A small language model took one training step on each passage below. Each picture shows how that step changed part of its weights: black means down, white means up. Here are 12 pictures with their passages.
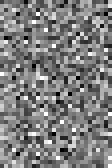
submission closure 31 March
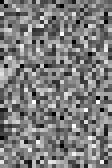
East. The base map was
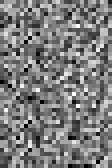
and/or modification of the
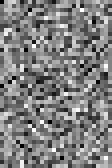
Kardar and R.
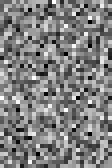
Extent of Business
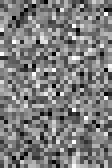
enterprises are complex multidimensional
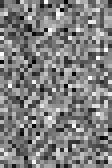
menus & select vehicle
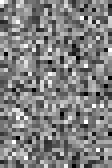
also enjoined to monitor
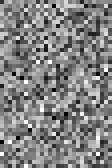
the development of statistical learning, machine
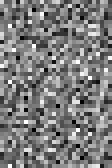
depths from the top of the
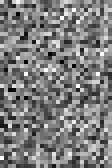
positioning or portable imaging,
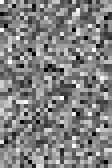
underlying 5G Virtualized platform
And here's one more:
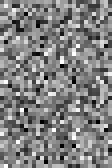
and the faint cries of
